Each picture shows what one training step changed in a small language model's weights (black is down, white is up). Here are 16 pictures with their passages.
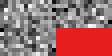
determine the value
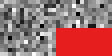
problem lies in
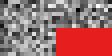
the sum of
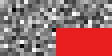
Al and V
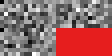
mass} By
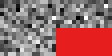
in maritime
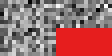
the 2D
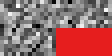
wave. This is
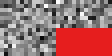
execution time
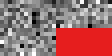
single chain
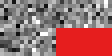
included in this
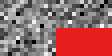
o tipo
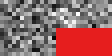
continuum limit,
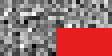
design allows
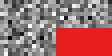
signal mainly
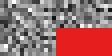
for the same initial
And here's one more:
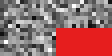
cell can be
